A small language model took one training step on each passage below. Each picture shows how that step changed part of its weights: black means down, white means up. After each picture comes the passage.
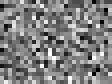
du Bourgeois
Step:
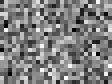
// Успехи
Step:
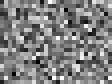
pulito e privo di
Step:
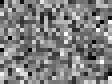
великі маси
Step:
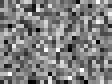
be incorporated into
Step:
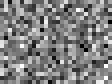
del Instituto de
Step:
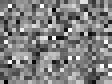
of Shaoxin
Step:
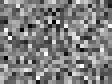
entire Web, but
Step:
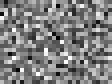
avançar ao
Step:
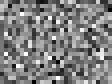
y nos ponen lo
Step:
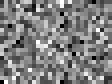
be taken with the same
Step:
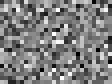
extent of pollution
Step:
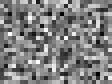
emerging and they are
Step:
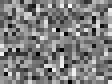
work [8]. The existing
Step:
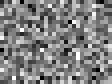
различного рода
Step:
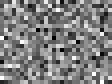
coliform count of the
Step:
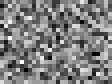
s'agira dans
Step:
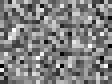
as a source of
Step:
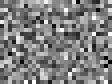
levitation technology for
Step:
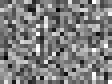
cotidianas que se
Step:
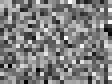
estimated WW,
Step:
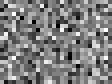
Financial management -
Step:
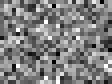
communicate across the
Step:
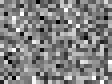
from Hafner et.
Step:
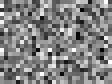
barobar qadam
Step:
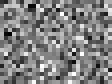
Askarov, A.
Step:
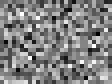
topgan juda
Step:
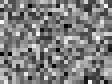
agrochemicals and
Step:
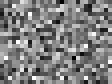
Varshney and
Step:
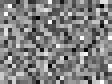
y Forestal, Universidad
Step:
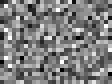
The best way to
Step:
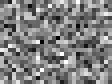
there was little
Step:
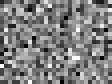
regions of Iran with
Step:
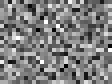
each other ($p <
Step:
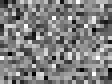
be inadequately
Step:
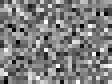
more suitable in this
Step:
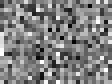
world market.
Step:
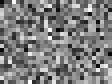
що може
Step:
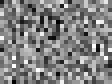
поведения или
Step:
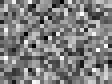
Learning efforts by
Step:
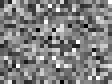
visible in 50 to
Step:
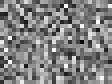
in economic development, student
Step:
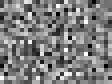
of Uberlandia,
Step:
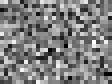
to store the information they
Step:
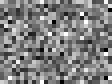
uma pedagogização da
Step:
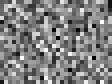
applicability, future research
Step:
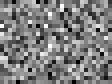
science community:
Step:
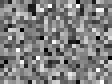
standard deviation of
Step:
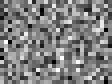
published, an
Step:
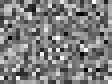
study Fig. 8.
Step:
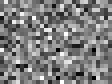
Rocedure research is
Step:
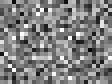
pueden coincidir
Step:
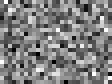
disease. There are
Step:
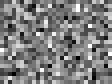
working as a Systems
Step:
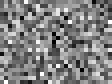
and economic structures,
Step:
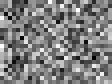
A PACIENTES
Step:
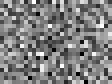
de los círculos
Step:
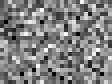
and historian who
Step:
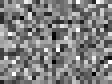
of digital competencies
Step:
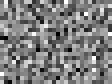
y Dólar. -
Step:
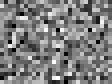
olib keladi.
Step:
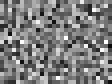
whether it is pure
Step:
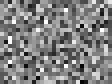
income must not be
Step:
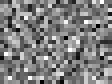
are referenced in this
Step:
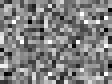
outer cycles
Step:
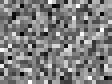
= Distance of the
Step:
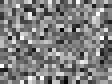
is in Latin.
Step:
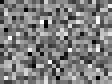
mettent également
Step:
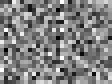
were examined using standard
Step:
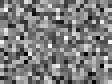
various evaluation
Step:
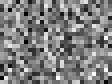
to afford costly
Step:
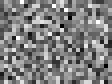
captured by 18 individual
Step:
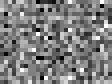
comportement du sol
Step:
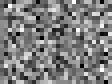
cette union pour
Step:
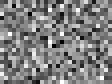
Among Students
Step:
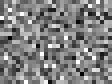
; - Chercher
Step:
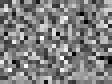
casei* CO1
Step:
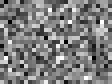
que son pequeños
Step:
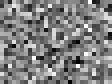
used for the first analysis in
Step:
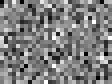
был заменен
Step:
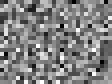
Bharat. We do
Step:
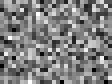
indigenous education,
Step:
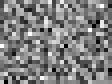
projects. In some
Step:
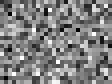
visual aspects such as
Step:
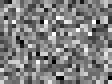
que esta forma de experiencia
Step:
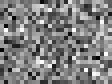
complexes formed by
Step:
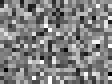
countries. There are
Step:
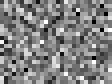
the soil and the rate
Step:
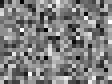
стране, и ее
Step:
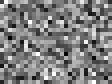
kirish imkoniga
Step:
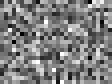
accessing and managing
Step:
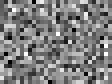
of the holiday but
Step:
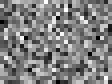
aux agents.
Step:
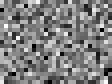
button states to the
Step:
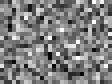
are often affected
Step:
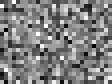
study (Keshri et
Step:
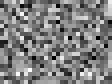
in the enforcement
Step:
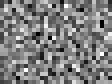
principal causa de
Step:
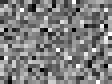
Alfabeta 18.
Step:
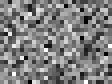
with non-specific
